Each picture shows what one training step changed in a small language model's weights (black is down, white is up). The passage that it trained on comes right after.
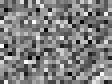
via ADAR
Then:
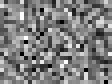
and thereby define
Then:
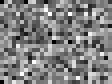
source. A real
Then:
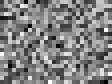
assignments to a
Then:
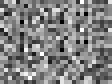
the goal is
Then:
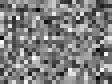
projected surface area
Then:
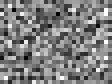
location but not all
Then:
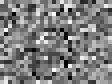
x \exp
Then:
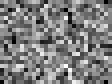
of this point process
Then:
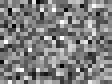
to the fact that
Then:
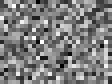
Hamiltonian, the model
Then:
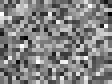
approaches that constrain
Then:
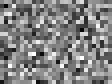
dipole does not
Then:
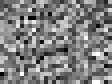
In addition, in
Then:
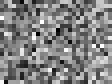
flux densities and the
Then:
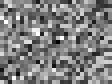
are expected to be
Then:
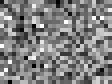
flux is typically
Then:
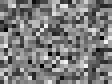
seen in the
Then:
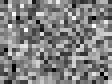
communication process with four
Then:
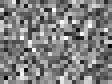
the time-dependent
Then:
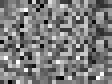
and Quantum
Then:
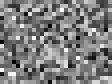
paper, we refer
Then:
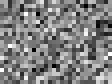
\\ Anneal
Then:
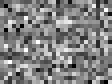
1$ and
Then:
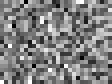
symmetric collisions
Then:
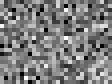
sum of oscillating
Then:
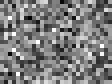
dir} as
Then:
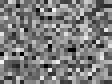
in vacuum and then
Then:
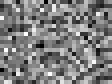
by the attenuation
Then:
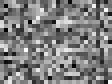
3$ the
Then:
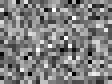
the uncertainties reflect
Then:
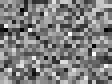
arbitrary positive
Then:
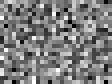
make this analysis more
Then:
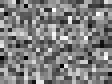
the disk is obtained
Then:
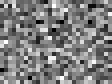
that the quantum modes
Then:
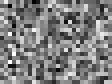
extent of a
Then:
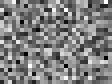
theories of
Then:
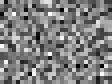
we cannot use such
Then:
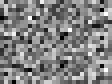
defined as relative
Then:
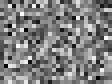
coordinates} in
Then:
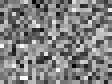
quite large,
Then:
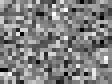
effectif dans
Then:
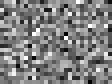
the external fields.
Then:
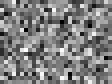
the form of the
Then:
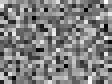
that is independent of
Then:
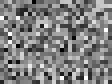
experimental entropy of
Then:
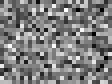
the mesh and
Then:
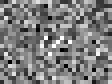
\ component of
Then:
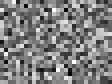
the lack of
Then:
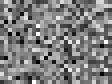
pair creation in
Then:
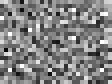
they can learn
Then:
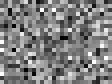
to be strongly
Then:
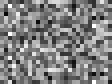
measurement result of atom
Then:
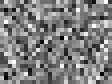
framework tries to
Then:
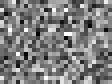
the absence of
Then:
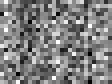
kinetic theory of
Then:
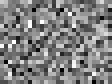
four main peaks
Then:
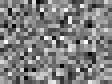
to the primary
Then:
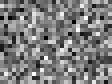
via an online
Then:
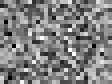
time and qubit
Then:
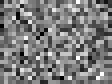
and modifying
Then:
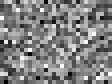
by performing a
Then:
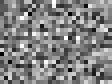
interest. To
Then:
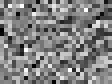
is summarized
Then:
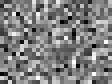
knowledge sharing
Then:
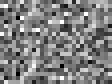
&& \qquad
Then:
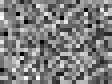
Now we consider
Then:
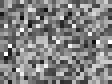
an $\alpha$
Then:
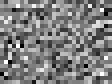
have produced results from
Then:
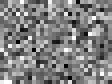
one meeting
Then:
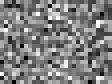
will call this
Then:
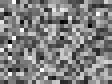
the {\it
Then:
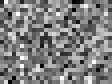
realize the minimum
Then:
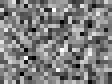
the angular optical frequency
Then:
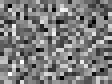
that are on the
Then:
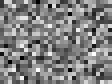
systems. Thus,
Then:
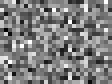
the main flow
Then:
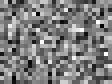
tangential basis
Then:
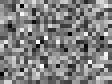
identify the
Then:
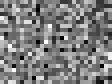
we compare our
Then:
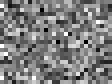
GO equations.
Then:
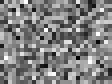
by an error
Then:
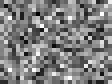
receiver is
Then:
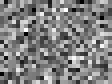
quantum dots
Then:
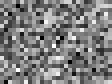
not closed because
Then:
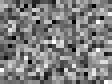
onto a
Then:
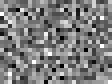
case, we see
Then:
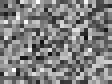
For the first order
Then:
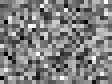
cases the flat
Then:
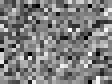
be extracted.
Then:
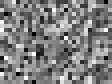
the equation is already
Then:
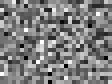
the material in
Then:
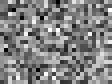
normal $u$
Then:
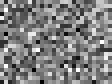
than the second best
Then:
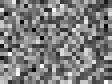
the presence of a
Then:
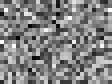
initial estimate, the
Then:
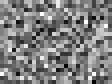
correlation function following the
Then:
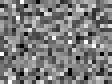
distributed. In
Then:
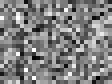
exists a
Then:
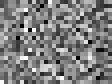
and CS
